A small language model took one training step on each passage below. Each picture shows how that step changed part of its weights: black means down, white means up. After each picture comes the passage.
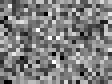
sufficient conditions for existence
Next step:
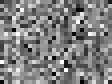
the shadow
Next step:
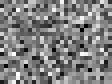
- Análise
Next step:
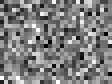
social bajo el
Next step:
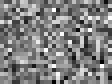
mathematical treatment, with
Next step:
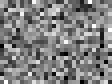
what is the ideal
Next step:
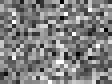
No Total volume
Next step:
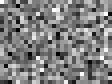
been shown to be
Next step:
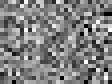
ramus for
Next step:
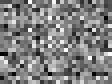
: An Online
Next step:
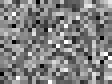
$R$ is
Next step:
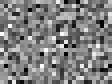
and uniqueness of
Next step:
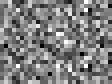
\smallskip \noindent
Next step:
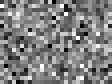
the number of
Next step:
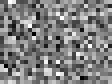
Sea Turtle
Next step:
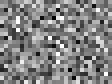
Study on the
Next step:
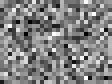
management in this
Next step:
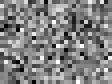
for the application of
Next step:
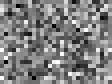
composite plates
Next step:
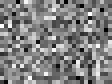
with probability at least
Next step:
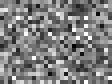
bands associated with
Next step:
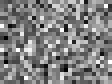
avec la population
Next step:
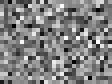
in time.
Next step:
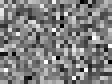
да и просто
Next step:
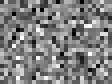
por metales
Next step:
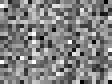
of the theory of
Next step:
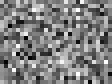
in Animals
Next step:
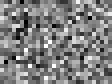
enumeration of
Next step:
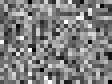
b) \le
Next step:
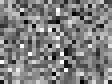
the obtained local representations
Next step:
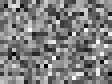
фактора (в
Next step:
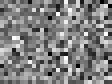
бедности в
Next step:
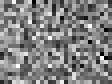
digital memory
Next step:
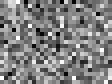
numbers $\N$
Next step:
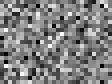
notations again by
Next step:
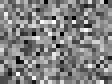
while maximizing
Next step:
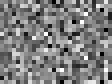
strategi ini
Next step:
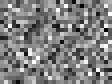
positive. Since the
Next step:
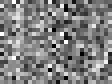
the natural strict
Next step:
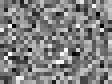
objects that can give
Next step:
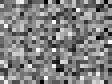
further processing and
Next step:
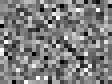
o'tish ham
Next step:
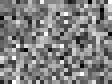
an isometric
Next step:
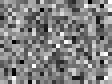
$n$ is
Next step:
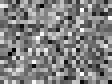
man of the
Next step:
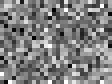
in Vietnam
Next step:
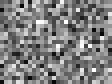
this, it becomes
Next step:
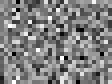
comparten otro
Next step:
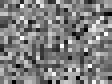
abusive de
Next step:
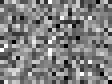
revealed if the
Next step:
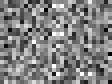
content of the data
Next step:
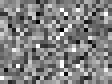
HM concentration in
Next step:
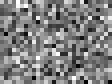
fiber production
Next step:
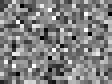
will be necessary to
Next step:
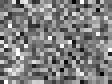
generating the
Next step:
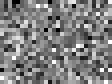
every day. So
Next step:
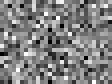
a one to one
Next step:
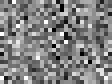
the feasible
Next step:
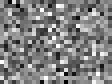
and $c =
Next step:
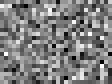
Similarly, the
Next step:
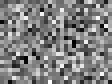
association between
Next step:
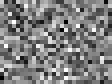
Pell equation is
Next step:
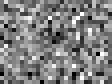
no meio social
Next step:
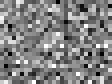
real-time monitoring
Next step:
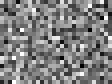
an important member
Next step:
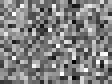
$i$ in
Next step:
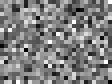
holomorphic 2-form
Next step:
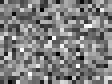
males than
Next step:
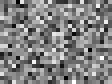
in different ways,
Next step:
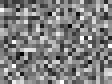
medical officers
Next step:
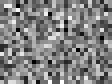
least eigenvalue
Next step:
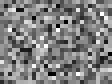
earliest life
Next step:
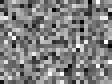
на материальное
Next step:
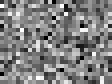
the 5th
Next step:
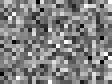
$D$ is
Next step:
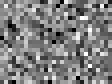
de Mio
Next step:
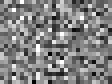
Every few
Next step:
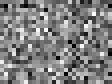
used previously due
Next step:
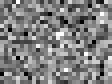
work is structured
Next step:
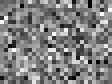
space involving the
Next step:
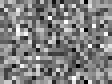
form a fiber
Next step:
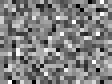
particle paths that are
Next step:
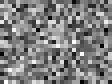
examining the
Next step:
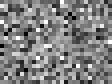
upper and lower
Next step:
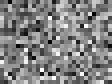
by all workers
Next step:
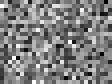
of the second fundamental
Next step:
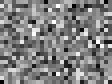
analyzed. At the
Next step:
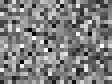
during executing
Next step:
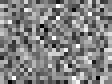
can be performed
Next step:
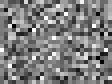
that they are equal
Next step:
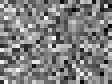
connected with the
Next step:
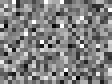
or by affecting
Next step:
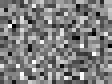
also indicated that the
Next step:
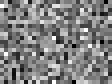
of virtual and
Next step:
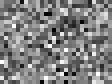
and a bird
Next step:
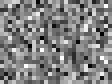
are integers. We
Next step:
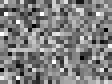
of Social
